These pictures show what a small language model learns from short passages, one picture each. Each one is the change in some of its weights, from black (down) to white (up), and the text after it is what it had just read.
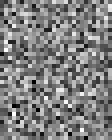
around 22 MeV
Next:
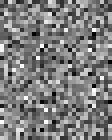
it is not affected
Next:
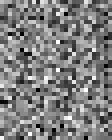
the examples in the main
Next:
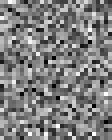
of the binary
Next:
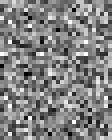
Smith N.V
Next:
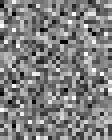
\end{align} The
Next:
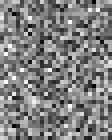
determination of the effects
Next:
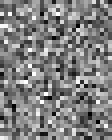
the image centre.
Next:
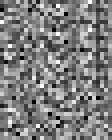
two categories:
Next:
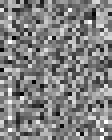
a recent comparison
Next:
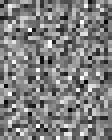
observations could be obtained:
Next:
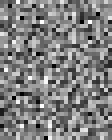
the bitvector size
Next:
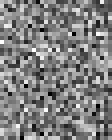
and electrical conductivity
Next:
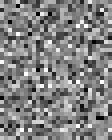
types of Weyl
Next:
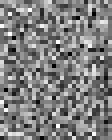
to the observer.
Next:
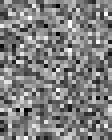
explore, giving
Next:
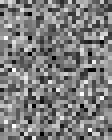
are defined by the geometric
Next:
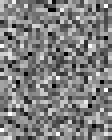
of photometric and
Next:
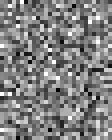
power of 19 mW
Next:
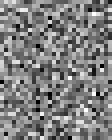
shape of the
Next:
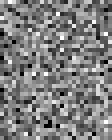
of the cloud cores
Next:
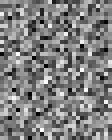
20 bytes.
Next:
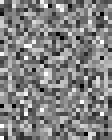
3a and 3b present
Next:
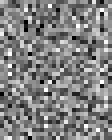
and Jessica
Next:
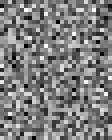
apriori (see
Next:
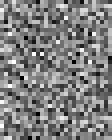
of isoelectronic
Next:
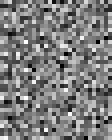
computational complexity.
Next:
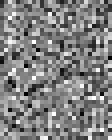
shown that specific forms
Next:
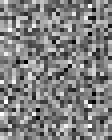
is invariant under local
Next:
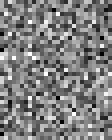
the time in units of
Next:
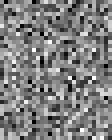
analysis showed that the obtained
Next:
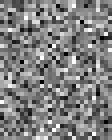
of the stealthy
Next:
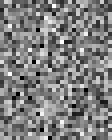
stars and other compact
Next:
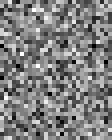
non-local properties of
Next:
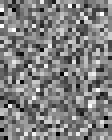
$B_i$ where
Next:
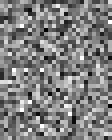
continuity equation but it
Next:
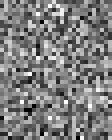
decay times $\tau$,
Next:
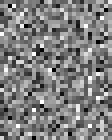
practice, a
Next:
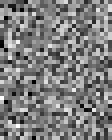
a choice between a
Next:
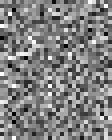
of each wire.
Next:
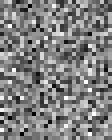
configurations are possible.
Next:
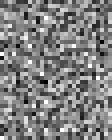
enable continuous
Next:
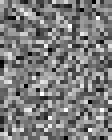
loss cone}
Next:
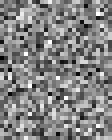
valid, one could
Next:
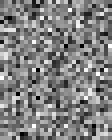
for all Hubble
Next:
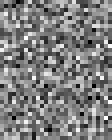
high density molecular
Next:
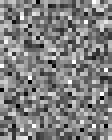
before and after the
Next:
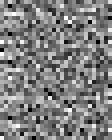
using a similar approach.
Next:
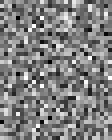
anisotropy from
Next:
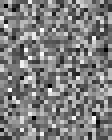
to an oscillation
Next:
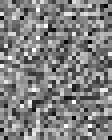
is closely related
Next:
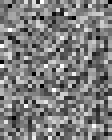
of potential wells is
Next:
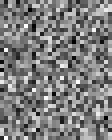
(right). Red line
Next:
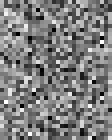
be estimated by the
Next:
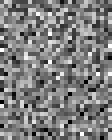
order to extend classic
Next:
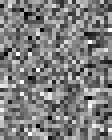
($\Gamma$) for the
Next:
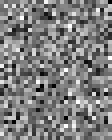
general,$\ \left|
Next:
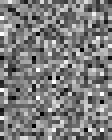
of energy independent mean field
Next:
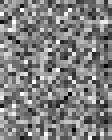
of the underlying
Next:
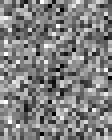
universal scaling of
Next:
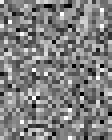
addressed in the
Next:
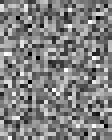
not comparable and and
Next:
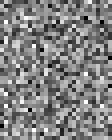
spin symmetry and making
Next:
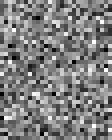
events for $\Lambda$
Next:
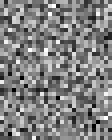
the correlation functions of
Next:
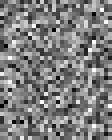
of occurrence probability
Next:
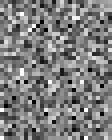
first session,
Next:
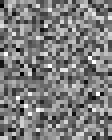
\\ \end{tabular}
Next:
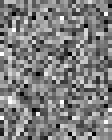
evolves for the same
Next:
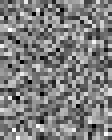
of quality. This
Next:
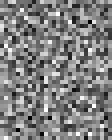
Taking the number of
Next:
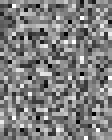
\hline Debug
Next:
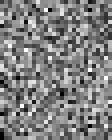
always greater
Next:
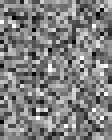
\medskip The
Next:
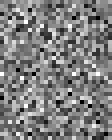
expected from merger
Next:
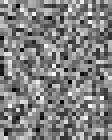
channels to choose for
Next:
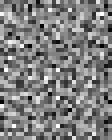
the impulse per
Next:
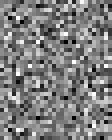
\text{with} \
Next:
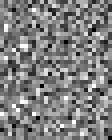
which has been studied in
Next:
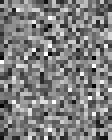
Agency grant
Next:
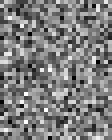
interpretations of these
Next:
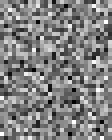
understand what's
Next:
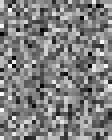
I. Ghai,
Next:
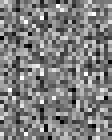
hole entropy has
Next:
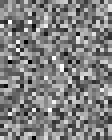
a 3D beamforming
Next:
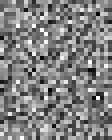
paramagnetic state
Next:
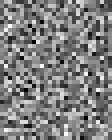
results of quantum information theory are
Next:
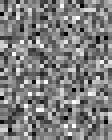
\cos z \mp
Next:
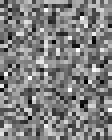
wrapped to their
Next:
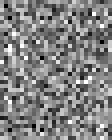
Mielke's and
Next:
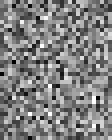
stress correlations in both
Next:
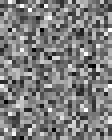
fermions, in its
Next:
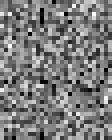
increases. We thus
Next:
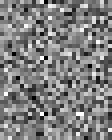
radiation transfer function
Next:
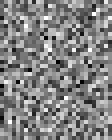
1 are no more spectral
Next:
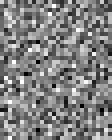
have demonstrated the
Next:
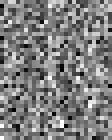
$\mu$m sample.
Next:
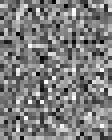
} \cdot\nonumber\\
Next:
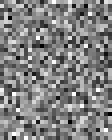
drifts can be
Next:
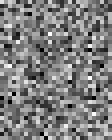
are parameters to be determined
